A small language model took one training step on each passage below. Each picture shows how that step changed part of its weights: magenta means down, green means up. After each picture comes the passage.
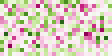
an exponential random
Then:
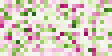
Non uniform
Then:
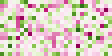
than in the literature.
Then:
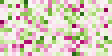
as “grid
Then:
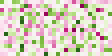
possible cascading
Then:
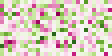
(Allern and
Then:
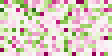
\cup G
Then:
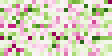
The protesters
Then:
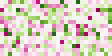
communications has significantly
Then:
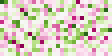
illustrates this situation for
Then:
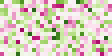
Figure 3: A work
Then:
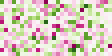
guidelines. It
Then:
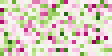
consumer brand
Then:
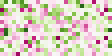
much the measurements differ
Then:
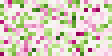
mean systolic and
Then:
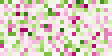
the questionnaire, only
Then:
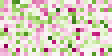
clinical conditions such as
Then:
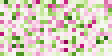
have that helped with
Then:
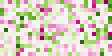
value 4.0 and
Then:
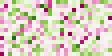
dependency on economic
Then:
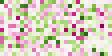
sort of processes,
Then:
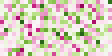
gamified activity,
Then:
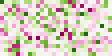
a unified digital data
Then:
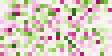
for the production method
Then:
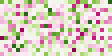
the present study provides new
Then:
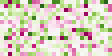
be found in the state
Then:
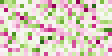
with the interface implies
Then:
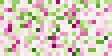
powerful tool for the
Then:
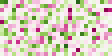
not influenced by
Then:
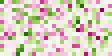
numerical methods to identify
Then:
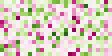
and Shiel which
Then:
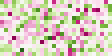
wind and hydrogen capacity
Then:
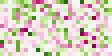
states, the overall assessment
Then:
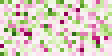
the student’s learning
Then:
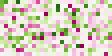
sense the water level.
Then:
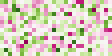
approach for this study because
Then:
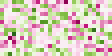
expectations of the
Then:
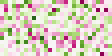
in the process of
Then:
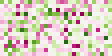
the autism
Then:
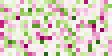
and FLAIR
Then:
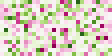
on the Raman
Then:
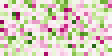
were found in the total
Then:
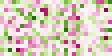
behavioral intention
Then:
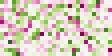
deep learning for image recognition
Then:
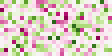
within the oceanic
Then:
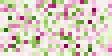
by FTIR
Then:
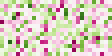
are bonded on
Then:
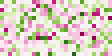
determined via pulsed
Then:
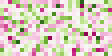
Community Participants
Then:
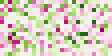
routes of administration
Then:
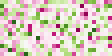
education. - That
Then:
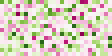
the movable platform
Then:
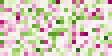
and (v) the
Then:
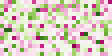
differences across different rural
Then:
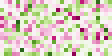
Space Capable
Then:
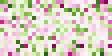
is dependent on the
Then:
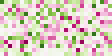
a mirror
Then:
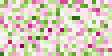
care, according to
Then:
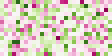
zero the term
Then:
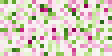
followed by the statements
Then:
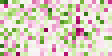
shown in Equation
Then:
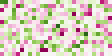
not satisfied with their
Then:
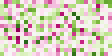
Online Learning
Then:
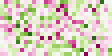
On the other hand,
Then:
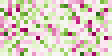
Two different formulations
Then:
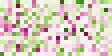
Chu Y,
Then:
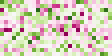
where environmental degradation is
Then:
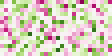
conditions as well as the
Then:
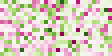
provided. All experiments were
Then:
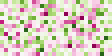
belonged to the
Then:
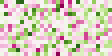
$2 \times
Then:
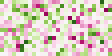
structure calculations and
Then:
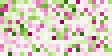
increase mortality in
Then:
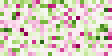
have been identified and each
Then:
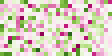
than a 25% increase
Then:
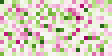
a 3D behaviour not
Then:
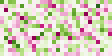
with risk factors for developing
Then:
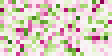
adequately motivated to
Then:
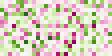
VIII shows
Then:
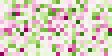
for shift from the
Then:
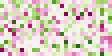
school students studying in
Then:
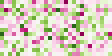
models. Six SD
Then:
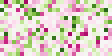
\text{ N
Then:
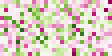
Research Laboratory
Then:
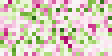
properties (Figure 5).
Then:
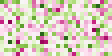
displayed in the
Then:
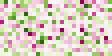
only endanger the
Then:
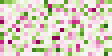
it partitions data
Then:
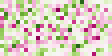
Custom Design
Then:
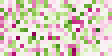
A. M. and
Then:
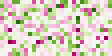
30 source nodes
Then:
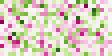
strike of
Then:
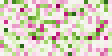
attention. However,
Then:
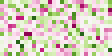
using the Markov
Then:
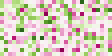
speed was $v =
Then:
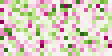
viral across species
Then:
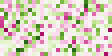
Criteria 15
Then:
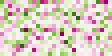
2 explicitly used
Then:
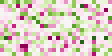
this transpiler
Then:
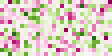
integrity of the
